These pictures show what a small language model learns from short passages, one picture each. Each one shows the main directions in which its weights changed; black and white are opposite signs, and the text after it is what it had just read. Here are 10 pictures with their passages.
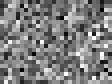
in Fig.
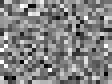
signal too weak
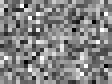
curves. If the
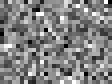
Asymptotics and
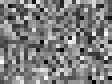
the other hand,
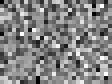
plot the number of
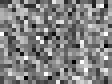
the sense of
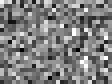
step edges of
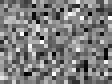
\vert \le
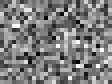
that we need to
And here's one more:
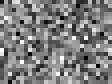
modes is most
